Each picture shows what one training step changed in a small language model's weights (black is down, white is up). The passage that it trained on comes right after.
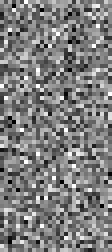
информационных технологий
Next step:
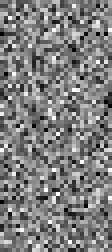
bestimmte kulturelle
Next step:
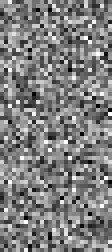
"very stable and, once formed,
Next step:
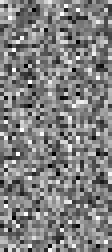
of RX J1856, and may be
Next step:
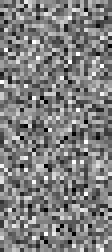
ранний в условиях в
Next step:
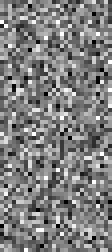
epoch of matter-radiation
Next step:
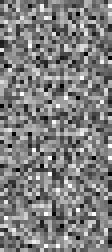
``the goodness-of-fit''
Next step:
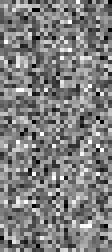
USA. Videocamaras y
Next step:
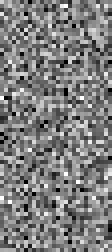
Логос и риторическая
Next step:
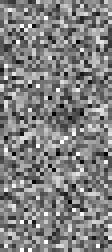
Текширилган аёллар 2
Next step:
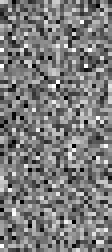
bonnes pratiques pour la Science
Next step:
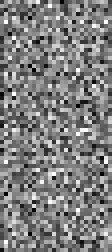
جانور با اتر
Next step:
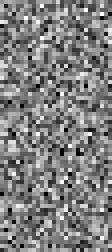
similar words can be said for the
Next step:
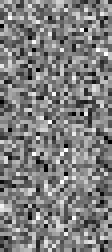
contain a sum of non-trivial line
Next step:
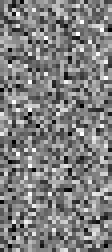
ҳомиладор аёлларни
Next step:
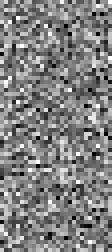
and astrophysical constraints are taken into
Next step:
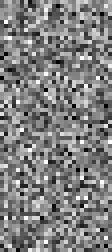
(DOS) of $e+h$ and
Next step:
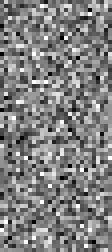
values passed back for those two parameters correspond to these
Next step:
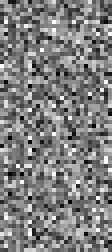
em relato e em poesia.
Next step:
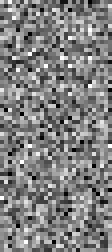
the $\eta$-N scattering amplitude in the
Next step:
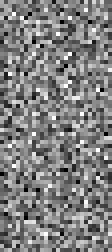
el descenso en el rendimiento en
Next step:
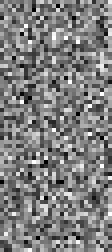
del valore, crescente in senso
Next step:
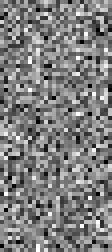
inspirado nos desafios da Torre
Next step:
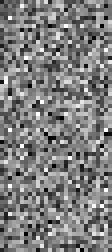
saúde pública, pela formação
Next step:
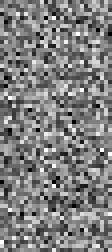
46 Гутман О.
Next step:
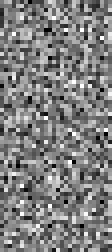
universitario, ya que muchos de ellos
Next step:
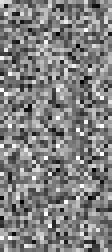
players involved) to a real number
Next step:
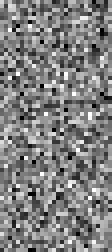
the terms under which these resources are
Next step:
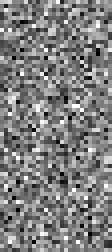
to be charged over a period of
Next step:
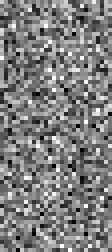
n'entrent en contact que par leurs
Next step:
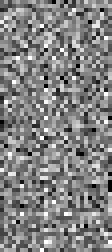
\tau^{\mp} \end{equation}
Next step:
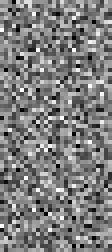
в среднем оказались
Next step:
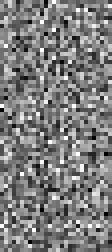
runs counter to the view that molecular
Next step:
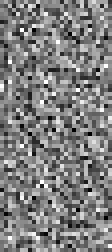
в лучшее. Список
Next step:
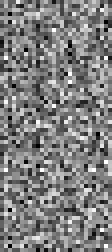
yang membuat mereka merasa
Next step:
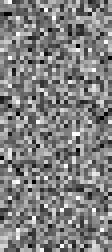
solar acoustic mode frequency increases as the
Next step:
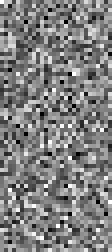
of the Bernoulli parameter and the
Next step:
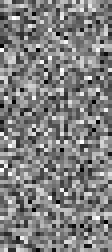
a direct measure of the mismatch between the quantum
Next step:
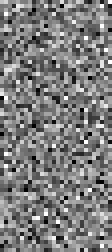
de tu pelo negro me amarres
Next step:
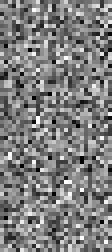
proof-constructed machine
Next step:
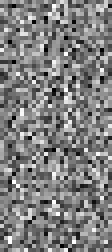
lingua francese à vucazione
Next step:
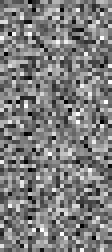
programs, we should teach the classes by
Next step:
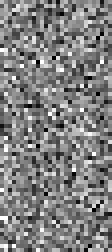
yetarlicha tadqiq
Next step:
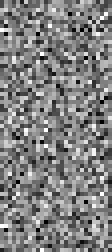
with the value of $R_{\rm d}$
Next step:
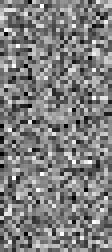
up to these days were considered as continuous;
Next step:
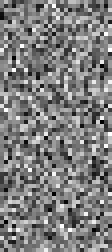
qiladi. ergash gap[li
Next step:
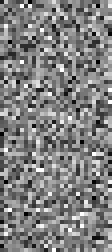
problemas do país. Em seguida
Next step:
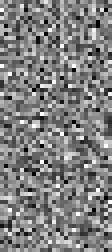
still: cumulative AI use is
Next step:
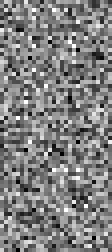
defined in terms of the semi-classical
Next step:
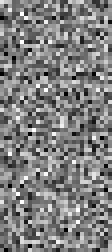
so‘zning shaklini,
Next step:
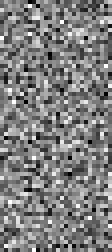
essa inovação tecnológica,
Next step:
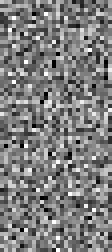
a crucial role in enhancing
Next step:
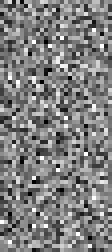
швах на мостовых
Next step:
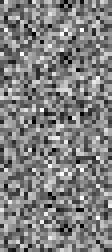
: n \to n \to n \to
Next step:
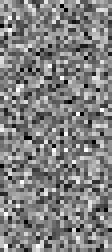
between neurons. Note that we can use
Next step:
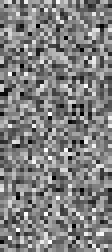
where $N_I$ is the total number of
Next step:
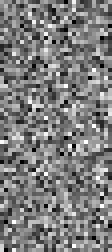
Il s'agirait d'un
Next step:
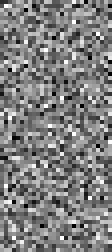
comportamiento de las hormigas
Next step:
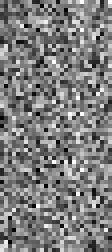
va mafkuraviy elementlari bilan
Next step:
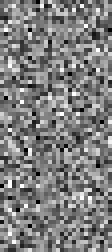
at the corner tips, as the
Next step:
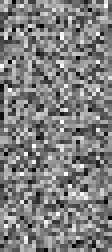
quantitativa. Nesse sentido, o
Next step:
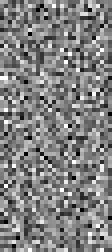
va o'qitishda qay
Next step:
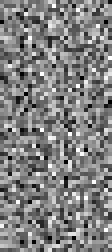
(2024). Kewenangan Dan
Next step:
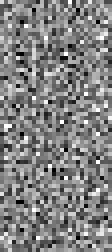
= 0$$ $$\Rightarrow v \equiv
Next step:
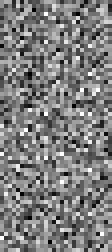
polos, como ainda há
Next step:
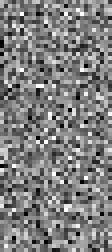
ya’ni eslab qolish va
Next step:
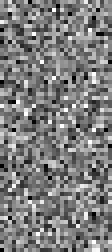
the Thomson scattering cross section derived for
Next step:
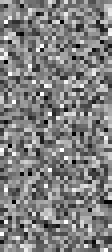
code with non-final fields either uses
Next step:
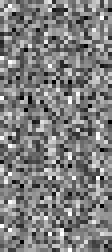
madaniy va siyosiy
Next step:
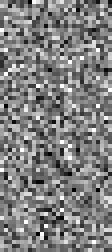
have the conformal Laplace equation
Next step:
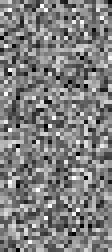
$R_0$, typical of the scale of
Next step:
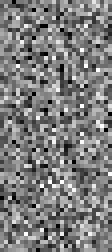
Doctor of Law, Senior Research
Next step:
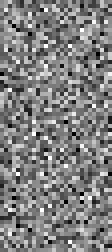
coupling constant $g$ is just a scale parameter
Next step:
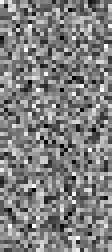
the more it appears like the afterglow emission
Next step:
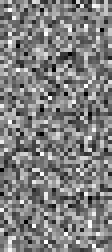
the $z$-component of a vector.
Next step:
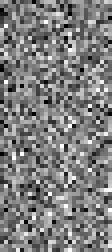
aytadi. Ammo tarjimada
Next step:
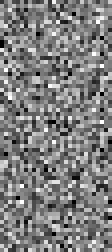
qilsak Tohir adashgan.
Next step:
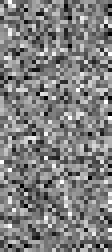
an ice crystal lands on the
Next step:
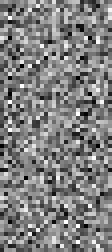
cenários para peças mais
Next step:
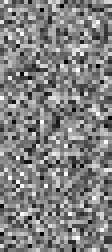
mean and variance \begin{equation}
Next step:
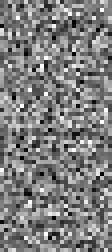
The moral discourse documented in
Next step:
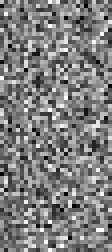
Vergleich der Wirksamkeit
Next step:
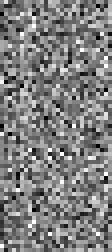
cambiamenti funzionali
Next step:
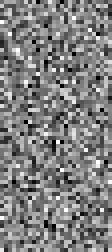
end, after compactification to 4
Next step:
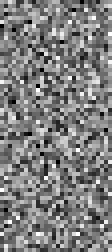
bounds for the helicity-flip
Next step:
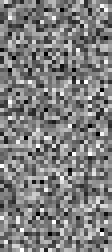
de transmisión y gestión.
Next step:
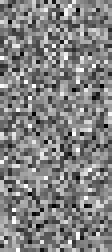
Sirojiddin Qudratovich
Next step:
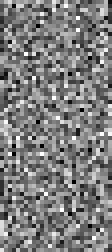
que tiveram estatisticamente uma menor
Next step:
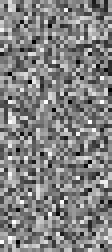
suggests the possibility of a highly
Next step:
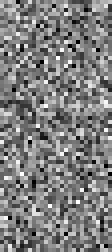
potential energy and virial: $\gamma =
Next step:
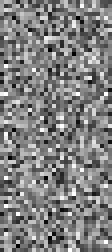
lower than those included in V16 taking into
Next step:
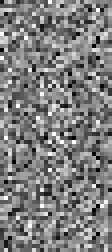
lesser number of paramaters, and more
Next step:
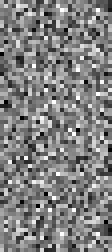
main difference between Task 1 and Task
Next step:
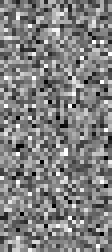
and adopted WD luminosities.
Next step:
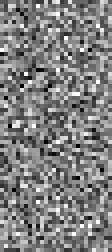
seconds and is subtracted from the data using
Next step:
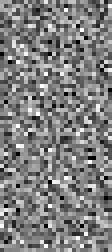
almost every chain representation of a
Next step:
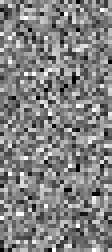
model \cite{qmc} predict the
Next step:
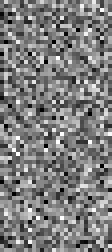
metodele specifice disciplinelor
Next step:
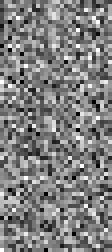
vários estudos ao longo dos anos
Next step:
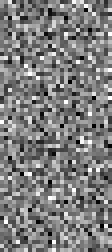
The quantum corrections acquire poles in the
